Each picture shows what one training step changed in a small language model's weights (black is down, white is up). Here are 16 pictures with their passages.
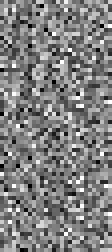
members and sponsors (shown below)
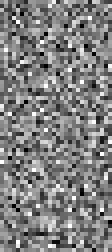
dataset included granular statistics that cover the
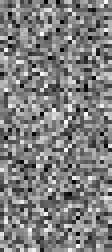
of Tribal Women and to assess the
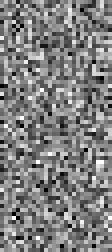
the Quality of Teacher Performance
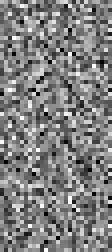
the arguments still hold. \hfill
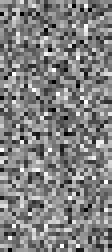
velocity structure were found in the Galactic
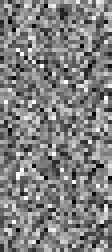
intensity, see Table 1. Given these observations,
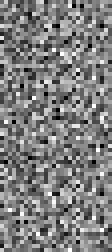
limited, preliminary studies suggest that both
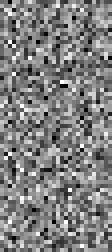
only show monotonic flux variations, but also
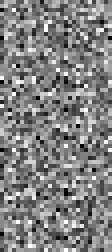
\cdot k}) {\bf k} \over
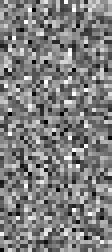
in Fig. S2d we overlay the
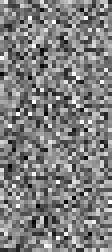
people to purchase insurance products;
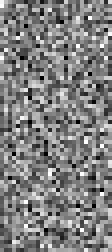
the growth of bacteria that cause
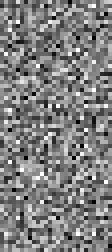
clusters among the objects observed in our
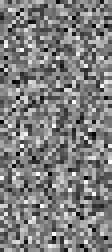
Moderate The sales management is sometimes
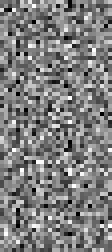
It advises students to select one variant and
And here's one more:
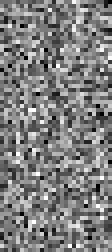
P Cygni profile was only found during the
